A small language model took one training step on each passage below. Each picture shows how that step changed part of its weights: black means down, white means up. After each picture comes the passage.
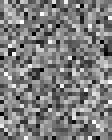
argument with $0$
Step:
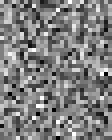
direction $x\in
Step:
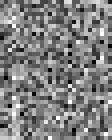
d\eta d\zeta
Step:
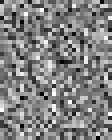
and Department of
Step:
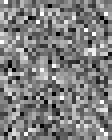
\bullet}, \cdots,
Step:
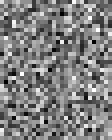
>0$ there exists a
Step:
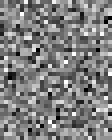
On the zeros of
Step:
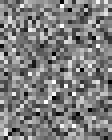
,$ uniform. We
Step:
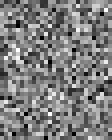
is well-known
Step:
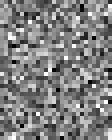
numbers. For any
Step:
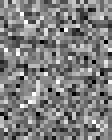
some $K \le
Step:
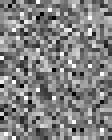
smallness depending on
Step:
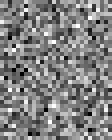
monomorphism (since we
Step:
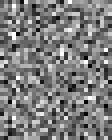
We use the standard realization
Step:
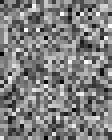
M\rangle$ for
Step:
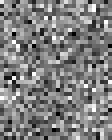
\mathbb{N}$. We
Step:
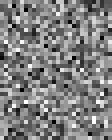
S^p$ is
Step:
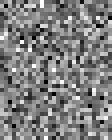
No such result is
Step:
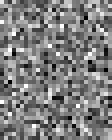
positive or negative.
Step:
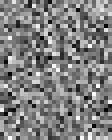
be compact and satisfy
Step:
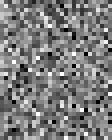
leads to the
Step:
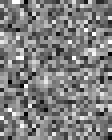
\UUU For open
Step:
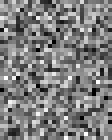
to the Proposition 1.2
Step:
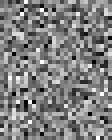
It is immediate
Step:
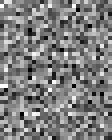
the described cycle with
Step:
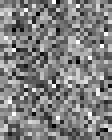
groups (this follows
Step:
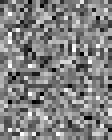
that (a) For every
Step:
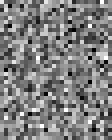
the Lyapunov
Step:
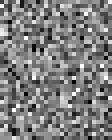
nodal lines
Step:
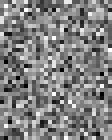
finitely generated, the
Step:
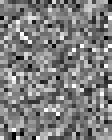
(gray line).
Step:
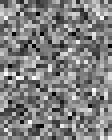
$N$ is given by
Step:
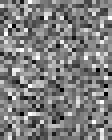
Jutila, The
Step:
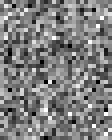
a graph $G$, we
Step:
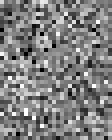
can also see that in
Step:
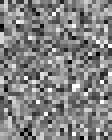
Take $M =
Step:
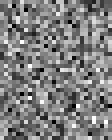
S^2$ is called
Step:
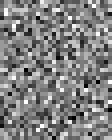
formed by intersection
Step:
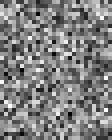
$A\cap T$
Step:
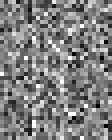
at the generic points of
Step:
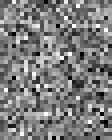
analytic gradient differential
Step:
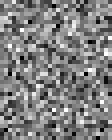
as a generalization of the
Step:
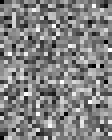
reflection monoid
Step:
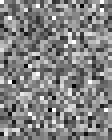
involves only
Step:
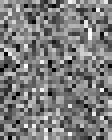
two metric spaces, let
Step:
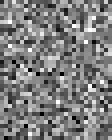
formula as applied to
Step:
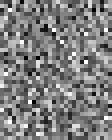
problems \added{by
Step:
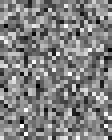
the $d$-th
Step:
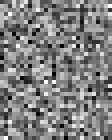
it to prove that the
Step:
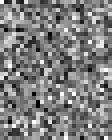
edges between the different
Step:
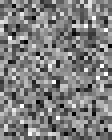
geometric optics
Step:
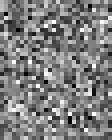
1\}$ is bounded in
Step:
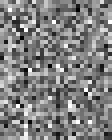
following proposition will be used
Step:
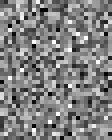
Selmer groups
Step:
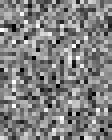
any first countable
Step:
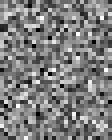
the $m$-convex
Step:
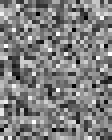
$B$ equal to
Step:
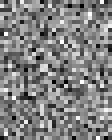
which the state-space
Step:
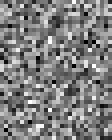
we consider $M$
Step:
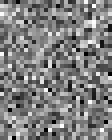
\langle i,j
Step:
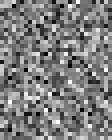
with alternation number at
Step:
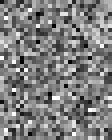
$S$ as above.
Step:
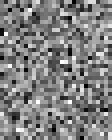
where $\nabla \varphi$
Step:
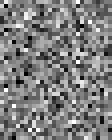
correspondent). Then
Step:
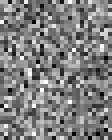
compact open subgroups $$
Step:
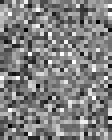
it can be shown -
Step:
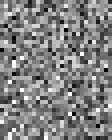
the innovations
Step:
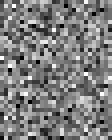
class. While not
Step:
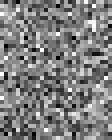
\forall z\in
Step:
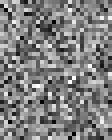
to 0, then the
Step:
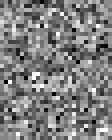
needs a minor
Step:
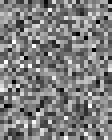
of the plumbing
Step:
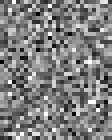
union of rational
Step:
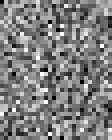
hence they have the same
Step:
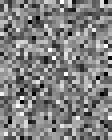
of Neyman's
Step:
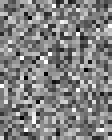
so by our assumptions
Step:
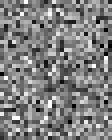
between the cohomological
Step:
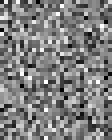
penalty function
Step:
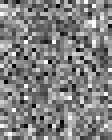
\|\nabla f_j
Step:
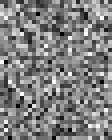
$t$, for which
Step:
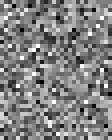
a minimal surface at
